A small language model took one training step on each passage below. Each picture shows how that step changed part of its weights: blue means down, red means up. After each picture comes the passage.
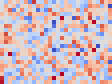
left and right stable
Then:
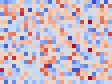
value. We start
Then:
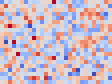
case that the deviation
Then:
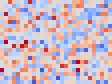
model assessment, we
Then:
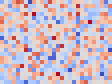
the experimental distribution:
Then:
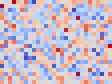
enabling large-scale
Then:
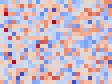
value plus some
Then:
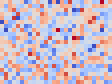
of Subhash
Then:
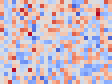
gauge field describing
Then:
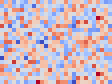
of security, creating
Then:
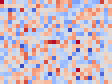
detect autofocus
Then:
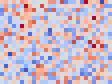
by ZTF
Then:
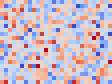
(0) single
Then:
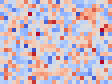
and Management of
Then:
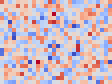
energy levels labelled
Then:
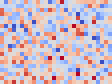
used, corresponding to
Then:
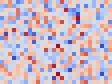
the stochastic nature of
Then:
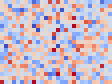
sort of
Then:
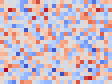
and structured storage of
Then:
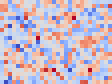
sequence for the purpose
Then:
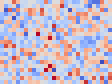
parameters showing larger
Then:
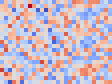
of Women
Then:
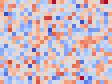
are interested in scattering
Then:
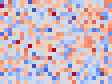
stage than first node
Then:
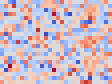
The data were collected
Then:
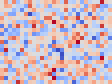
truncated to match
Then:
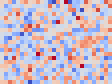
reason is that if
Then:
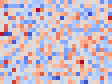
validation mechanism provided by
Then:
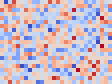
NOMA is
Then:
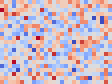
must be taken because
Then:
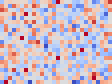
adapt to their
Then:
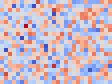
of strains
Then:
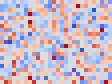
to ensure privacy for
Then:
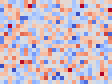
the multiple nuclei
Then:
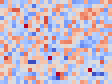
of the evaluation of
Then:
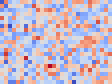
institutional capacity In
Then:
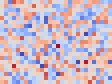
at the time of
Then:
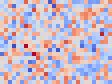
of items to build
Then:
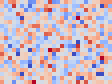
density and characteristic
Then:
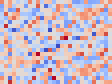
highlight the superior
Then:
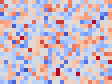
an Internet
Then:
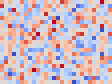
selling AI as
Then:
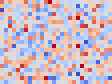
due to privacy.
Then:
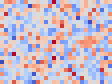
ease of comparison
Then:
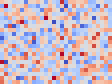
sound objects*
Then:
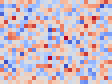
for Theoretical
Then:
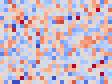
angular momentum for both
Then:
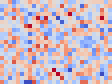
and the causes of
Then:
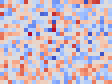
cost. To complete
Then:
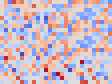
at the following
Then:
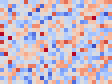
Impact of age
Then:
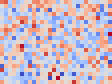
\mu }\partial
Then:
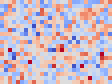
extra solar energy,
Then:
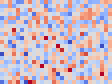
the use of
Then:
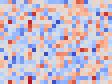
introduced, together with
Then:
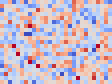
Yes, drug
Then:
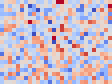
the emitting material
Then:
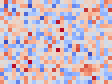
field potential depend on
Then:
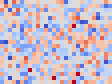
place, respectively,
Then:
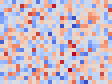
the functioning of
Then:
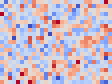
next iteration,
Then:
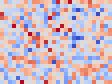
at predicting
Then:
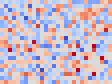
Also, we can
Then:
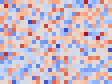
introducing a suitable
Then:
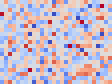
identities and transformations
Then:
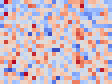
paper establishes and
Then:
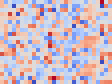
resilient and continue
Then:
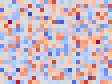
the central source,
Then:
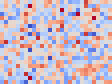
them in two redshift
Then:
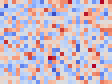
fragmentation pattern are
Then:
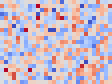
that in all investigated
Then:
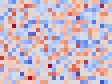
of extreme events
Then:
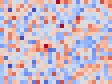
accept it and the
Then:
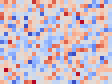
vertices, say
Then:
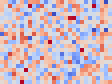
argument. Finally,
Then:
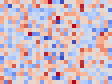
run. A
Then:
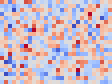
organizational effectiveness and
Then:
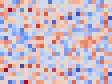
has recently been
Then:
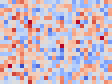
Guidelines 27
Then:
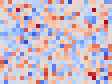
as it stands
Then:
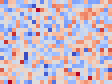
while promoting the
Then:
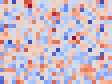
resolved emulated
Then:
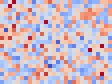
the TPA is
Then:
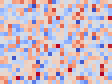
the average path length
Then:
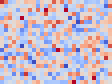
described above, while
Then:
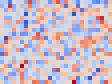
environment. Out
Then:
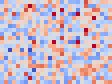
them into factor names
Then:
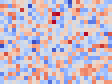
the highest suction
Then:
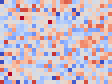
containing phenolic
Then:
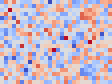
in posterior and
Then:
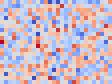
maintained by the
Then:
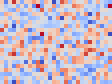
experiments within time scales
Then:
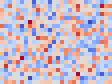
on writing. She
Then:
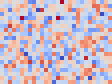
SOX –
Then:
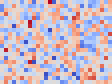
in Section 4.
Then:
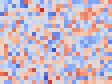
practices of the
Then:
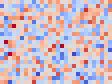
stunning agreement
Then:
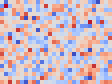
The application order constraint
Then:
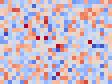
of the last
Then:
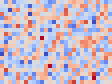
etc, and with
